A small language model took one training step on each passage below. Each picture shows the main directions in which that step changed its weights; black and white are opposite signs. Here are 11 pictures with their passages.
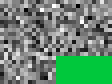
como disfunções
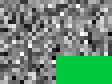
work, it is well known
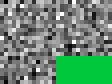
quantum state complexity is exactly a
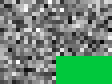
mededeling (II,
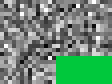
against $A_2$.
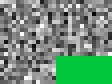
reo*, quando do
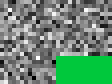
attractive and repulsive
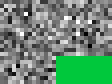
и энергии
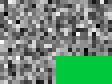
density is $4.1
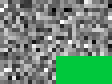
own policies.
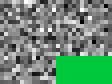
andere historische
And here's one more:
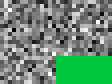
oddiy hayotiy
